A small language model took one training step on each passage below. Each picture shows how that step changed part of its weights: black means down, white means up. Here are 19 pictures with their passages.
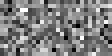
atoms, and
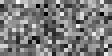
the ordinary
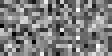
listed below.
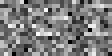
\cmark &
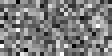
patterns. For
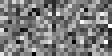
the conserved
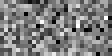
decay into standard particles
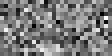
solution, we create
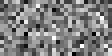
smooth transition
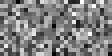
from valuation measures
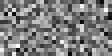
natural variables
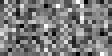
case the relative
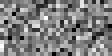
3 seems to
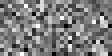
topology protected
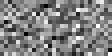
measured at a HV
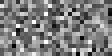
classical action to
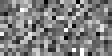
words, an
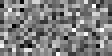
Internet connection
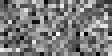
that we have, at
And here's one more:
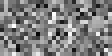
An Application
